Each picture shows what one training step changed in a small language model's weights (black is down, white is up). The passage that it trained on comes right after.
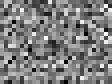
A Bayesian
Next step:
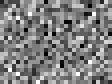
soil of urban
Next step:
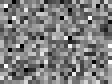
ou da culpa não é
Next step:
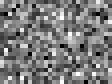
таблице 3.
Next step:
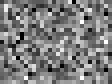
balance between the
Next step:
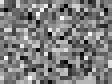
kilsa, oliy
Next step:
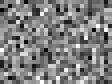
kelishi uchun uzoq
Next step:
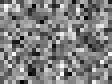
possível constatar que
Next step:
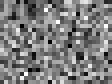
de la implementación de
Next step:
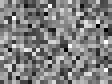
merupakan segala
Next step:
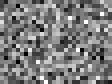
fan horró! P.
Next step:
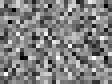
bajarilishi bilan mos
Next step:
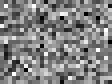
roots that shaped
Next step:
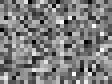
de que as primeiras
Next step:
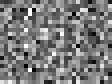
según su lectura.
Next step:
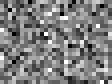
experiências recentes na
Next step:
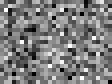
„Stocuri de
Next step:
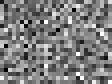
musiqasida ham
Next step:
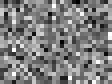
effektiv längere
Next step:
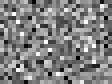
und sammelt dabei
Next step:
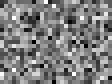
Debido a que existe
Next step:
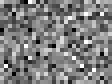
cuidados ! Y si
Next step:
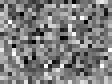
y, en la sección
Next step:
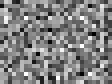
gama de alimentos
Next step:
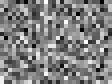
shu bilan birga,
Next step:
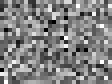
e na Inglaterra.
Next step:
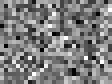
nada que ellas
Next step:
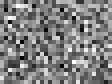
bilan birga, milliy
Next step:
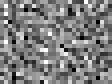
bewijs voor de
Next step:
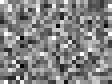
bu minval üzere
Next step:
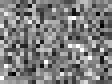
que "A prática
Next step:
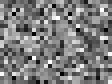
dari baris teratas
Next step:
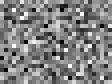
HACCP hamda
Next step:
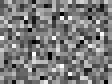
da responsabilidade dos agentes
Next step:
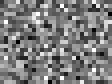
de victime ale
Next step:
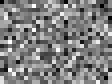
процесс происходит
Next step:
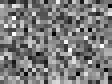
Sur. Además,
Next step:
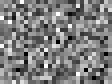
en sus aulas.³
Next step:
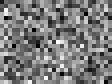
de obra e a alta
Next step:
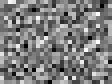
ва ўзгаришларни
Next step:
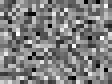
de libertad de
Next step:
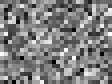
Aripova Sh.D.
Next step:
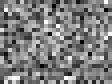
chatlardan foydalanish
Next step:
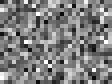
Г.И. Выбор
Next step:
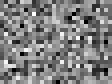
réduction des surfaces
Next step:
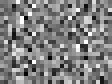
rahbari ijtimoiy,
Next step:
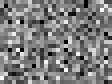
tuzi solinadi.
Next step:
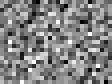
TDAH Utiliza
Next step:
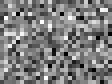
*An Outline of
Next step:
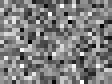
karakter de bu
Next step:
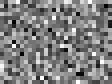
doimo to'g'ri
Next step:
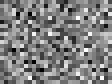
составила 25
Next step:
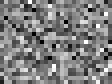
waarbij een
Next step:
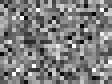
India) și arabi
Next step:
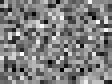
tez va to'g'ri
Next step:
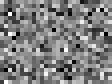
тавсия ёзиб
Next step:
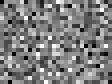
Disponible en
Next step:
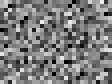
activity of the individual
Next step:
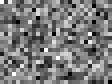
Sandro Nahmias.
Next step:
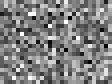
va gamification kabi
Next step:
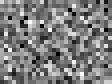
s'est focalisé
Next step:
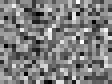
hotarul dintre
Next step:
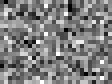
uma vez que o autor
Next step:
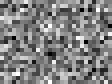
комплексів. При
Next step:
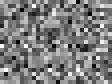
desde o século
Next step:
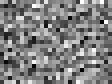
Kasb tanlash bu
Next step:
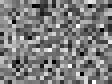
measures of data
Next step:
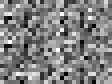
yozuvchilarning alohida
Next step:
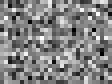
DISORDERS IN
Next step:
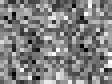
lugar, etc ,
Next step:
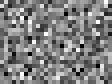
serta kode 4
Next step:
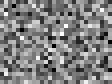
sinfdagi tarbiyaviy ishlarni
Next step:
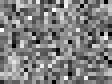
Пленуму Вищого
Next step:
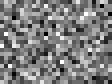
on Developments in
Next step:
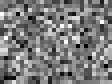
plan de cuidado han
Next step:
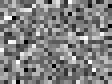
qobiliyatini amalga
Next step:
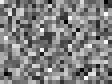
merupakan salah
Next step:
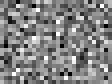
знание современных
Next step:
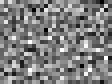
groups are the
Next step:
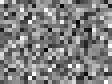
Hikoyaning badiiy
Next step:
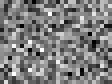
to February
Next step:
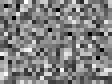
Issiqlik to'plash
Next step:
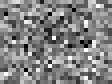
Официальный акт
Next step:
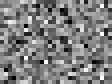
préoccupant de
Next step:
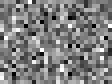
e analítica o
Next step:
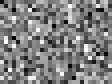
va kechki ta‘lim
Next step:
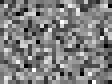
dat de Heer
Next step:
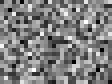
age // New day in
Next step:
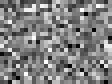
мотивації не
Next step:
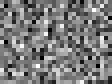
a grupo control) sobre
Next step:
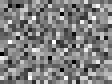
mumkin. Bu tasnif
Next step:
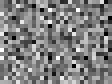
ta'lim muassasalari
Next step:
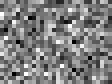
no cuidado a pacientes
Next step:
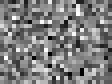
dati SIAE il
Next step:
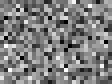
kabi, ingliz
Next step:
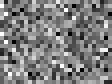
medicamento por acesso
